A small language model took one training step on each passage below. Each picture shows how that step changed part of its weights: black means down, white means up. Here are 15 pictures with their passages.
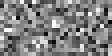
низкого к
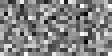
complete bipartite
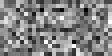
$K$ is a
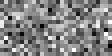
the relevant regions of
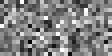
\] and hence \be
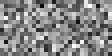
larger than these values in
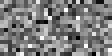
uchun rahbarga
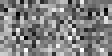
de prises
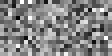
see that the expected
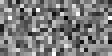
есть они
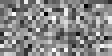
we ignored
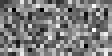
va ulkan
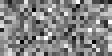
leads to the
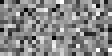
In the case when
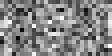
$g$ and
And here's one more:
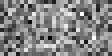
phases is described in
